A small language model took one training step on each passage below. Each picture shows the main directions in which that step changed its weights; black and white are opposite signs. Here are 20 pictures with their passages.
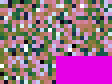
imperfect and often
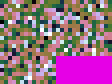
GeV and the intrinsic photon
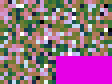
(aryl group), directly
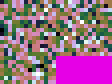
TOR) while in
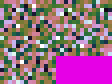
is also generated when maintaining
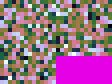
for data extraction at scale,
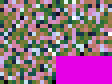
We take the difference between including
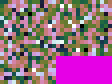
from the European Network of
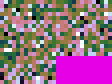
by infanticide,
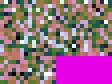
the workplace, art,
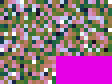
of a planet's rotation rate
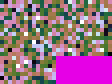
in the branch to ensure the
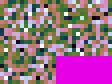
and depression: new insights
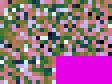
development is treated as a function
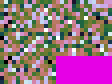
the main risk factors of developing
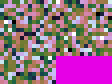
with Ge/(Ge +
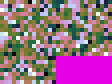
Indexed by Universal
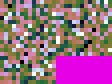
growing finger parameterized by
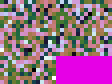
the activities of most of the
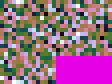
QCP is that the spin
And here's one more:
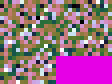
RESEARCH Journal
